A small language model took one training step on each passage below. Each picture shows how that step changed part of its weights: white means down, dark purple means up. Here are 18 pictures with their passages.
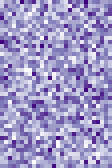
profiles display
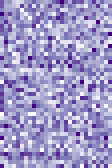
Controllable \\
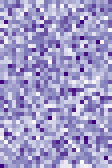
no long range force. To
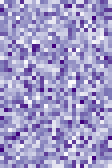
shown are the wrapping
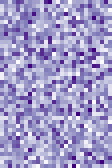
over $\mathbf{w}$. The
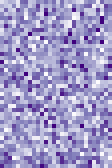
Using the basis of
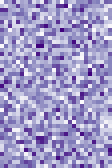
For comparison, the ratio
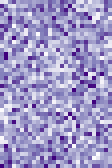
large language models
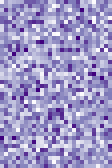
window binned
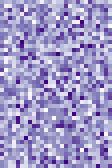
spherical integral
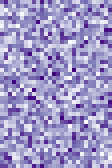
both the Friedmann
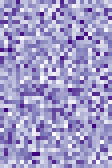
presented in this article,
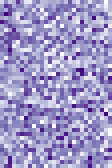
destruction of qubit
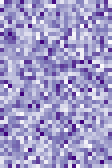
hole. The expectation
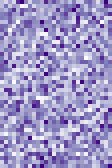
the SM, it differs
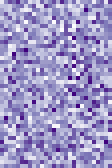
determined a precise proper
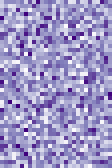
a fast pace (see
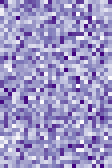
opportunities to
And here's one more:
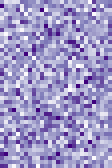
spectrum resulting from the fast
